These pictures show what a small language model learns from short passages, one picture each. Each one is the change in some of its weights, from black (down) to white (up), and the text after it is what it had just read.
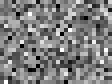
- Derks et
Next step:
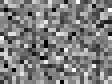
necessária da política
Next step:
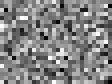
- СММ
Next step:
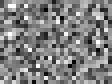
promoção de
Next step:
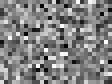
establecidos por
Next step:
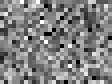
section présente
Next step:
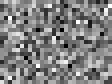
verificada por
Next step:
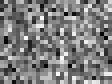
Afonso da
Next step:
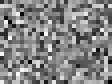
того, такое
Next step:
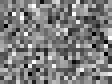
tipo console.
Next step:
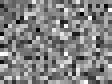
a eficiência total
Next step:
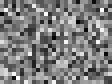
variations on human
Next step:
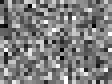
Esta enfermedad
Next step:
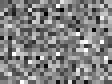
Aynan ushbu
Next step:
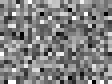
Кирила і
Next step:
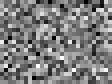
basis for such
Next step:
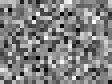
tient à
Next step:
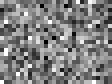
21 medios
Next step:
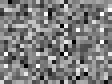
of State and
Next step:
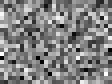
educação exige dos
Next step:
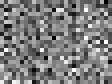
management practices
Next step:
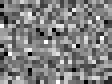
el însuși
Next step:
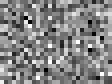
shaxs davlat oldida
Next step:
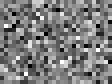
de ordem
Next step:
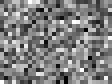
hábitos nos
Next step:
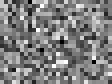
para viver:
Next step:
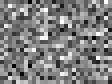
faciliter ainsi la
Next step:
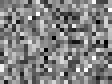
interesse se
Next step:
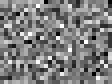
of the text with
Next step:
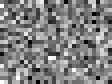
его практическому
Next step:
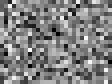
Juiz de
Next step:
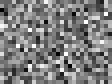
Фейк может
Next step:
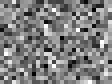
seus dois
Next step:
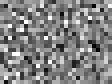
boshqaruv tizimida
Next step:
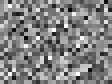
type of research is
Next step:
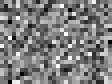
de conteúdos
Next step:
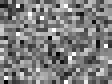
con proteínas
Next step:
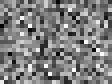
faxr bilan
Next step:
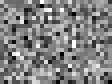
la scuola
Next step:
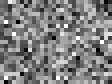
meses no
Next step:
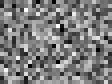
31 de julio
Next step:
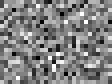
por fim, a
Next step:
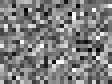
ta ilmiy maqola
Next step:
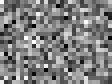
dari total aset
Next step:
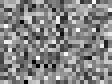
lidar com
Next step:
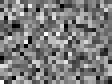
guruhda ichak
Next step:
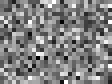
bin Ahmad
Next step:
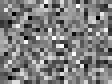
Medical University
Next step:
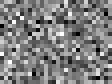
pedagogik yondashuv.
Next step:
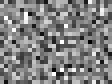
ҳолда бир
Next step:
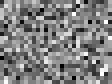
a importância do
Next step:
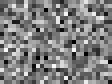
del suo
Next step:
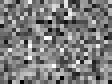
de *C.
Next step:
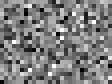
ve yüce
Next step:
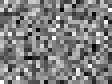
verdade é só
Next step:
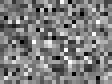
bilim olmagan
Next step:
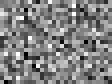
varios elementos”
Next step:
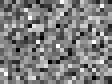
su cargo la
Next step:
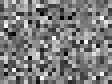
России более 10
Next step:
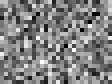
com pelo menos 30
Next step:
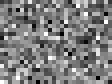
его вклада в
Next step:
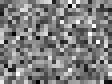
дня —
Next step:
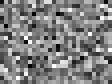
de ese año
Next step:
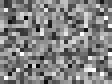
In hoeverre
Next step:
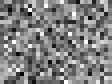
в рамках
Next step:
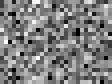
aflorou o
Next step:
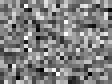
the nervous
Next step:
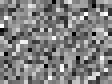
відповідно до
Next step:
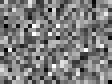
yana bir
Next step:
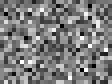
transformation of the
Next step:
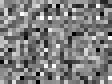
ambiente que favorece
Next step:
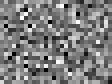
dari langkah
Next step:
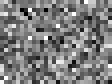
matolar uchun
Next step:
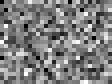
dos organismos
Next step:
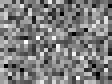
Brasil**. Rio de
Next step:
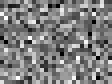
à la motivation
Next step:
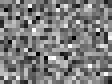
total de produção;
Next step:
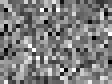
– участие
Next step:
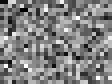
in a sample
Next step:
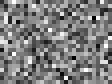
urbano, del
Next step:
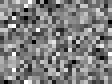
pretesa di
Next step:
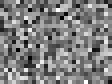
Tribunal de
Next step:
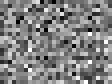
com a média
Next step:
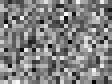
compressive and
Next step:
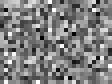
Nacional, como
